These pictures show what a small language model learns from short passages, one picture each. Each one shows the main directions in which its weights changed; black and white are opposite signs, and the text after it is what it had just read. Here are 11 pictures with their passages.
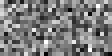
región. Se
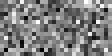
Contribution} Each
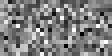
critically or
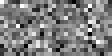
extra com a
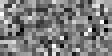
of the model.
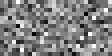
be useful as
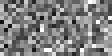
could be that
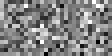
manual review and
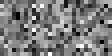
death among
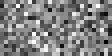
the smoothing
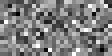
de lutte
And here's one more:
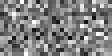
AF observations
